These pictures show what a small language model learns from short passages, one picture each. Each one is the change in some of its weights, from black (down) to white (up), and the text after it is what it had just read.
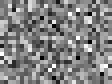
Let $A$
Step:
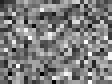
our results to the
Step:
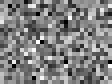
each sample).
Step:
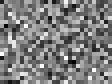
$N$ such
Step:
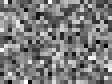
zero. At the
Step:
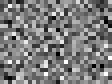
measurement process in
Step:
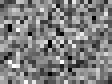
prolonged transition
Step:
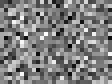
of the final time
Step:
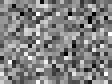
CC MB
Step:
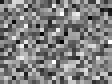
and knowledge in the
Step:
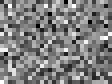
$c$ is
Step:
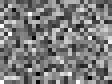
singular ones is
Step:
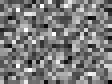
theoretical framework for
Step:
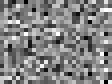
The separation can
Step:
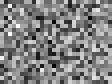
is holomorphic.
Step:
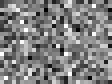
Global estimates of
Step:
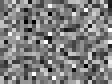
\medskip \noindent
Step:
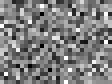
With $S$
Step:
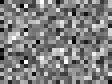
access to information
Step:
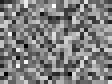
the model is
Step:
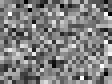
clearly. Hence
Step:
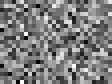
to satisfy the following
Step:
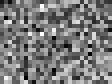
our system, to
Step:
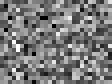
the main results:
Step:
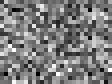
Italy ²
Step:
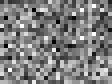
explicitly where the
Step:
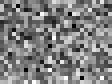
showing a small
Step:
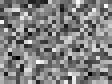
are written as
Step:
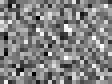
also be said
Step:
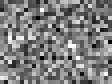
when $G$
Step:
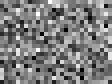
data separated by
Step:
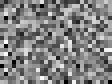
use special model knowledge
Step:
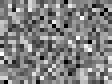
Let $i$
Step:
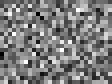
attracting fixed
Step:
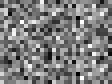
scenarios and
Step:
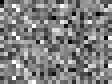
voiding pattern
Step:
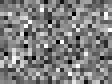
such curve exists and
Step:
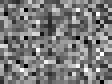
representations of
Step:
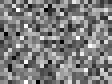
mats found
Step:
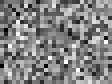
as every parameter associated
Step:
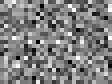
+ \tau
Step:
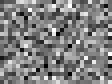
under the direction of
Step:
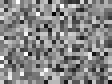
Interval from
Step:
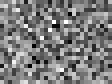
trivial, since
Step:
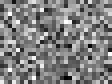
The calculated value of
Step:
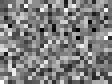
$D$ in
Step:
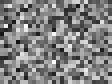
in the future
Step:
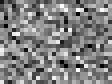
make up binary
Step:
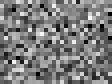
configuration files
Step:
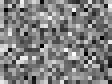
\in G$
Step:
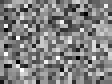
in case of
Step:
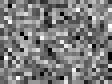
Constraints on
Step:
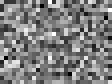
the effective standard
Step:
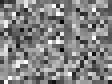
the rejection of
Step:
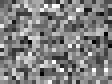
sketch the
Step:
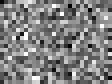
the large industry
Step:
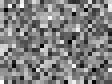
\in R$
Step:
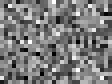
a {\it back
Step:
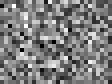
impact on the
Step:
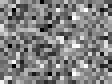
prepositions in
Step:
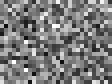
cost functionals:
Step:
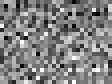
of mice
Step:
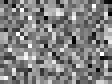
select the
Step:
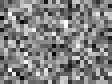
a specific angle to
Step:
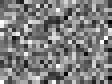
Processes with
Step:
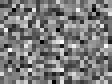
producing a
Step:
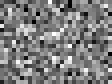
the underlying
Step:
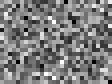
would have been
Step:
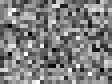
primarily at low
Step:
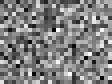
models with the recent
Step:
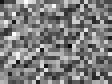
the resonance
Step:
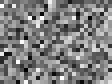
Since each card
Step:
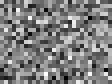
are given in
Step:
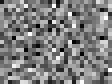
and can be
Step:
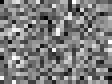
initial and boundary
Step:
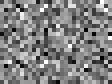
origin of the critical
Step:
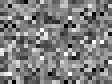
Homology measures
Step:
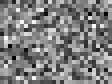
useful operation is
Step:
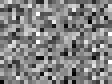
CMK is
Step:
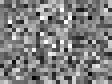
is tangent
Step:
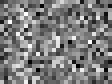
knowledge for optimizing
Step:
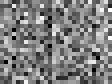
leadership was
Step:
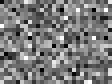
we introduce the
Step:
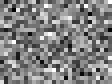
this case consists
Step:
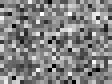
pH meter
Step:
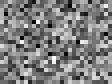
understood as
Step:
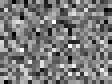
whose behavior depends by
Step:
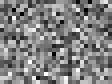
a sphere of
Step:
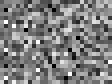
Delivery and
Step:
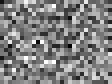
the definition of
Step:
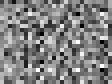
can always be
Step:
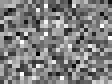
of the author.
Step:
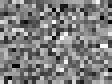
and S.
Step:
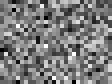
peak has increased in
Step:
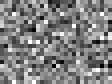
vitamin D
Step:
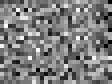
that sections
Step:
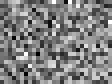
was based on the
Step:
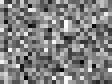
train, a
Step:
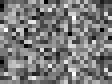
other edges are
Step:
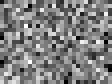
for the mode frequency
